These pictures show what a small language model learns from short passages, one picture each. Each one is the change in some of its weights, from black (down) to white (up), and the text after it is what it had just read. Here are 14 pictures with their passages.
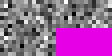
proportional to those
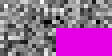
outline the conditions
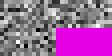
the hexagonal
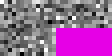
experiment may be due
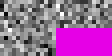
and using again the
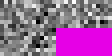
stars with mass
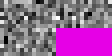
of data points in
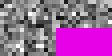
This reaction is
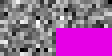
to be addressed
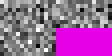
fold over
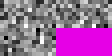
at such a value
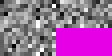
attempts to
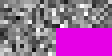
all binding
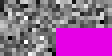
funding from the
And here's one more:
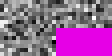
on resonance is
